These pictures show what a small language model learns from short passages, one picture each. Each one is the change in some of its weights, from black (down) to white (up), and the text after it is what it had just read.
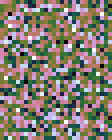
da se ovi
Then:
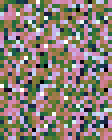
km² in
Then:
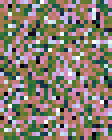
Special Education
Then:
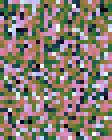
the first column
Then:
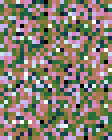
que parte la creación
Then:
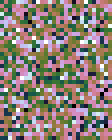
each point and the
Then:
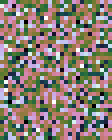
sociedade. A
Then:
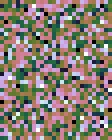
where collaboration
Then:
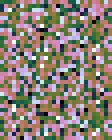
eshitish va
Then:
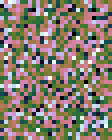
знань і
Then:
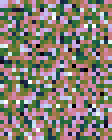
responsible for significant
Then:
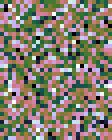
groups, e)
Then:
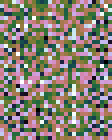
em geral.
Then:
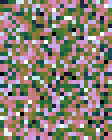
and its content has been
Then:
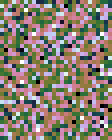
where movement is
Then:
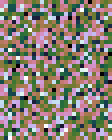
with their modern themes
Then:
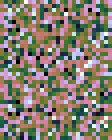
UN Digital
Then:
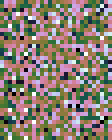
compliance is
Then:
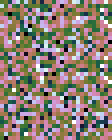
Post oral health
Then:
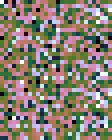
that is fully
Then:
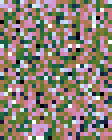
scales, mink
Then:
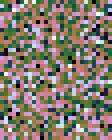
pode ser chamada
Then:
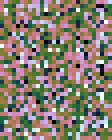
У системі
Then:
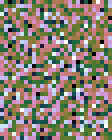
4. The fracture
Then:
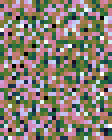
para análise,
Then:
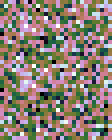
evaluation function in the
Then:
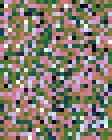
ба дил
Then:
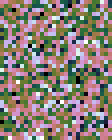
method and essential
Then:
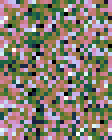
prever valores; -
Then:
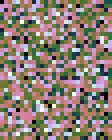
community: The development and
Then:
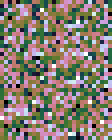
Protein secondary
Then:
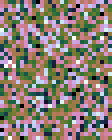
elkander in
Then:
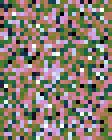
not significantly affect
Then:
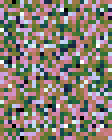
otpada u
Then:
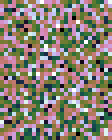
operating speeds
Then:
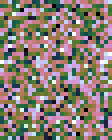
myopia than
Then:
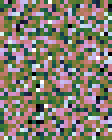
Keramik in den
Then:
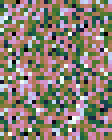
des universités.
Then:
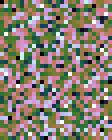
born after a
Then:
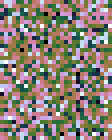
the leadership and management approach
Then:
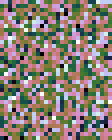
Madrid por
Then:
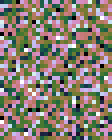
e tratamento.
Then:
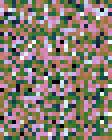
topic fits in
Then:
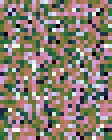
the corresponding
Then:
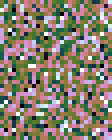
and does not take
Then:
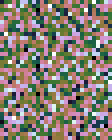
Kassem, et
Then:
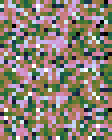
analyzed and the
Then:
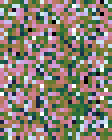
относятся к
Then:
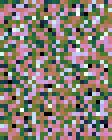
I. North
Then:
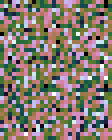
general rule
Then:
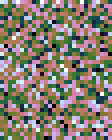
to master.
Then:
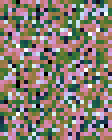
dengan dana yang
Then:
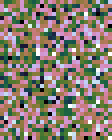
Kota Bandung
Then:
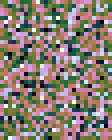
convex NA
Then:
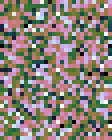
obtained from the inclined
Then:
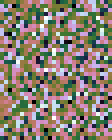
However, available
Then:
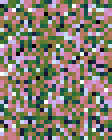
Kurang Baik
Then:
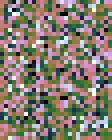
days with extreme
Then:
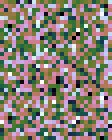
do Rio Grande
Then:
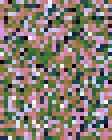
the agitator for
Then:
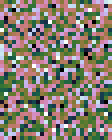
first the validation
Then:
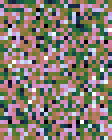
systems, constructing
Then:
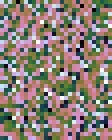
at the national and
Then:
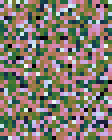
p% accuracy
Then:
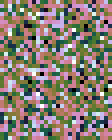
disparate study data
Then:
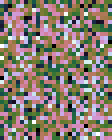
tapi mulai
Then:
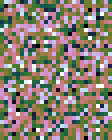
lisoniy birlik
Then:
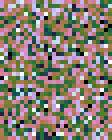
identified to map the
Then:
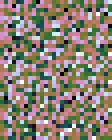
that Wizer.me
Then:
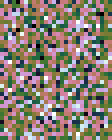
подход к
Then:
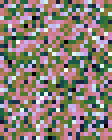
whether a new
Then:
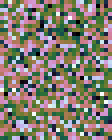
comprehension of
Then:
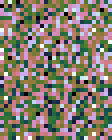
analyser le rapport
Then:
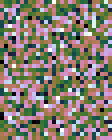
selbst in der
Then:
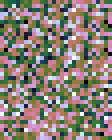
elastic line of
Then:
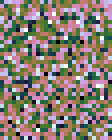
durable treatment
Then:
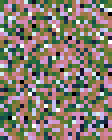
attempts to
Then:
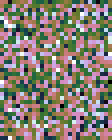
the patient.
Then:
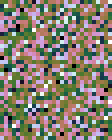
the electric field
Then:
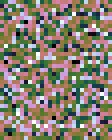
which was lower than the
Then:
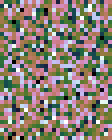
Ubrig, H.
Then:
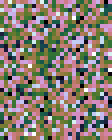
interactuar con
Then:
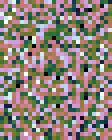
confianza y las
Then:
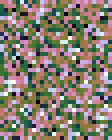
certain sectors,
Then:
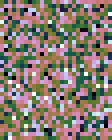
members of the
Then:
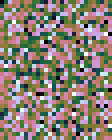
alloy surface by
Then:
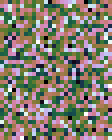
land use systems.
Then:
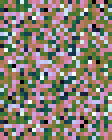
yet receive
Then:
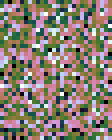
tashkil qilish
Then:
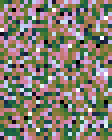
to 20%, where
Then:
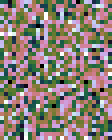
and Catalyst
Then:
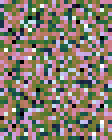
varyans analizi
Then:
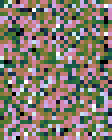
mixing calculations
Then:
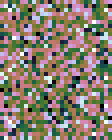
e códigos
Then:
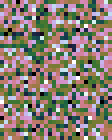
variável, variante
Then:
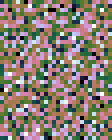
insuficient de
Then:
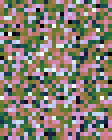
Code available
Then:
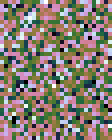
Description 1
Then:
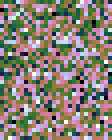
objects such as
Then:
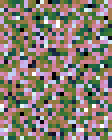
ferramenta -
